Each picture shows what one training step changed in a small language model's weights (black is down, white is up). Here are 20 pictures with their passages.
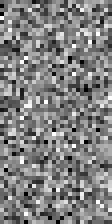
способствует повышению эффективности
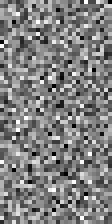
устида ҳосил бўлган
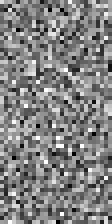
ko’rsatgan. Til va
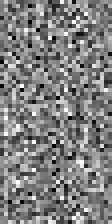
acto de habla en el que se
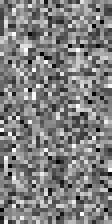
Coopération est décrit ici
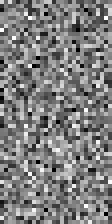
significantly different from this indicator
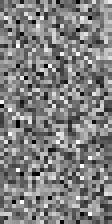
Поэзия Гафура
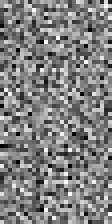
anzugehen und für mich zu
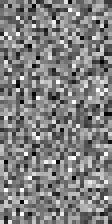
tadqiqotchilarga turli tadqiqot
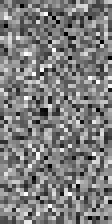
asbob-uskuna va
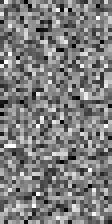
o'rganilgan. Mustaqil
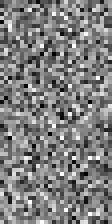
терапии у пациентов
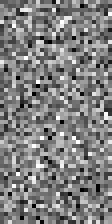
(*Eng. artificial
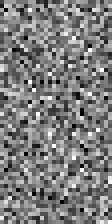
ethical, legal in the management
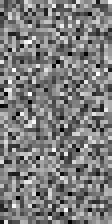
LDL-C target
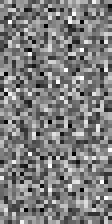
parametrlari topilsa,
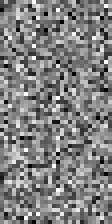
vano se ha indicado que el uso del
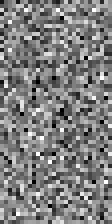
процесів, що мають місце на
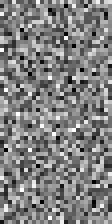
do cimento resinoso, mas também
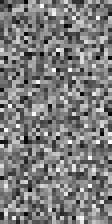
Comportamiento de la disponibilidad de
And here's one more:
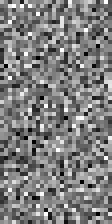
base relativement acquise. En
